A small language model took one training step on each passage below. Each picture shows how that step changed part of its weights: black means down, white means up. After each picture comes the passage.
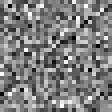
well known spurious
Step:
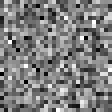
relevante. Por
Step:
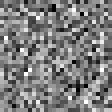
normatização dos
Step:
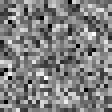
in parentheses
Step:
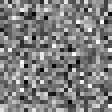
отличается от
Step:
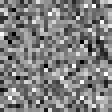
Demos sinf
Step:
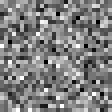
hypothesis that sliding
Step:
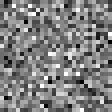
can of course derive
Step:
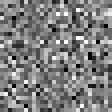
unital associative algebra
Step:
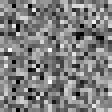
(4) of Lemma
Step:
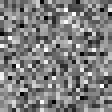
a simple computation we find
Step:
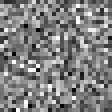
normal complete local ring of
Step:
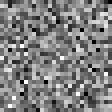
the lifting operator
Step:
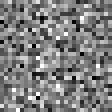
of length three.
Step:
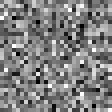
% knowledge scores of
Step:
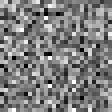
+ \varepsilon + i
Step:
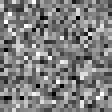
No. Of cases
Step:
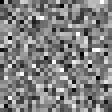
expansion of property rights
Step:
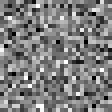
isomorphism when $p
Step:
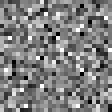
taken S O D
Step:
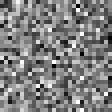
to form fruits
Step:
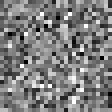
fits a rational
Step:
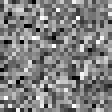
processes. Of
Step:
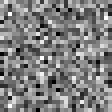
convection on the
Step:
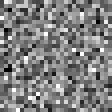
of high powerful
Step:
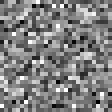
image of the solution.
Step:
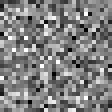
para mulheres
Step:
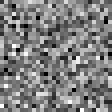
que en la mayoría
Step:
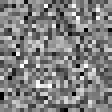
1 mm with the same
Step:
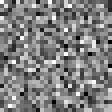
the destruction of the
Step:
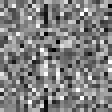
that the optimal plan
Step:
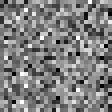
\leq J}
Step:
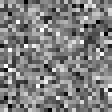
data cannot be made
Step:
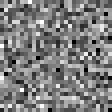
from $p$ and
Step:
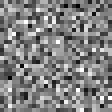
most éppen
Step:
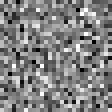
distributed over the entire
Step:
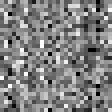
grower industry,
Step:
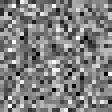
the efficacy of
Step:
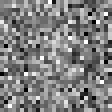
data space in the
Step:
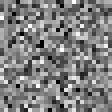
be two continuous functions.
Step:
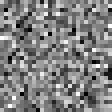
the only way to establish
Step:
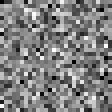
might influence the community power
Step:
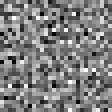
тени, образов
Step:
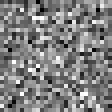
of the total length of
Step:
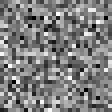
with defeat in
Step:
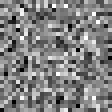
and the creation of
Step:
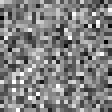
of the $D$
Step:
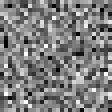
{I}. \newblock
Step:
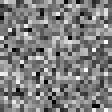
of degree $d$,
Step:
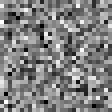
una diferencia
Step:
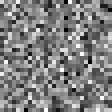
holati va uning
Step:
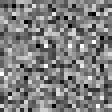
multigene sequence
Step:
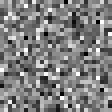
been proposed that a
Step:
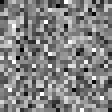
considera uno de
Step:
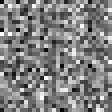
designing brand experiences to
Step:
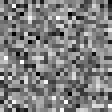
interface of knowledge and
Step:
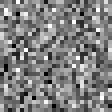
sustained topical
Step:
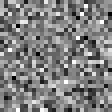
is the emission
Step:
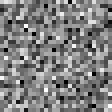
compensate this
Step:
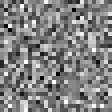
and gas fields is
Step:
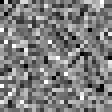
one draws appropriately
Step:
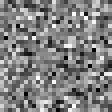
hamda kredit
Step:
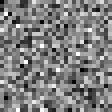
is a real parameter.
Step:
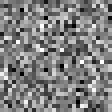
/ You make my
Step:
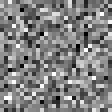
of disturbance
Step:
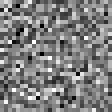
Using also the embedding of
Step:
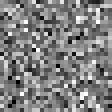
of the cohesive
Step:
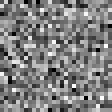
yang menyatakan
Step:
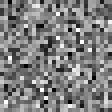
*Modern Science
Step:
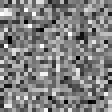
del campione con
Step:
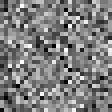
$\alpha' \gg
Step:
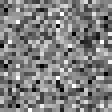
any two connected graphs
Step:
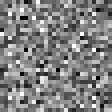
of symplectic vector spaces that
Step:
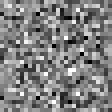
unknown number of
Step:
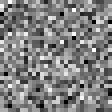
in this example, where
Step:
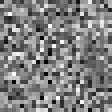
(LEP) if
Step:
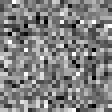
проходить процес
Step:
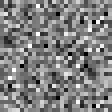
the ITIES,
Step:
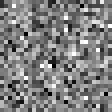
has a piano
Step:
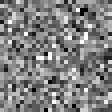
after the implementation of the
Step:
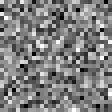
a publicação do
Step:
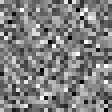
K$, the left hand
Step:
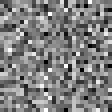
transcripts represent
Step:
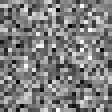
or S11 parameter.
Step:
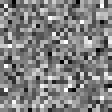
based solution with minor
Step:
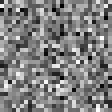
specific cultural contexts.
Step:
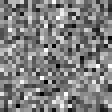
MBSM and
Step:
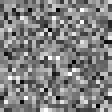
it follows that the relation
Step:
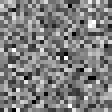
em seu processo de
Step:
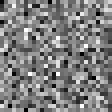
quantile predictions
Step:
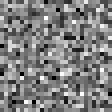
that affect learning activities.
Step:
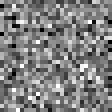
of the respondents. To
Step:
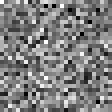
at DC voltage,
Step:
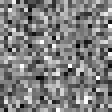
of this affine action.
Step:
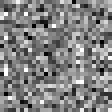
\newblock {\em Journal
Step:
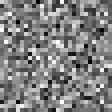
va byuks
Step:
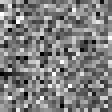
non-zero. These
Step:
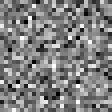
same AS, this
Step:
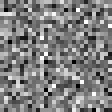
where $\alpha \in
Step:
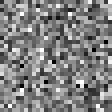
parameters $K$ and
